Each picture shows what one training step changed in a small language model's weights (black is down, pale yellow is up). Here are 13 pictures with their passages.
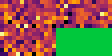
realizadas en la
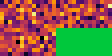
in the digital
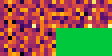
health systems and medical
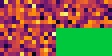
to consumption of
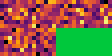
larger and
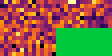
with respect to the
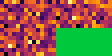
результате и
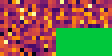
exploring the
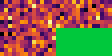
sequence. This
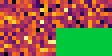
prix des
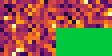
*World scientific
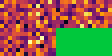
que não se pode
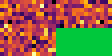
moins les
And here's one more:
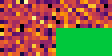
systems. Crop
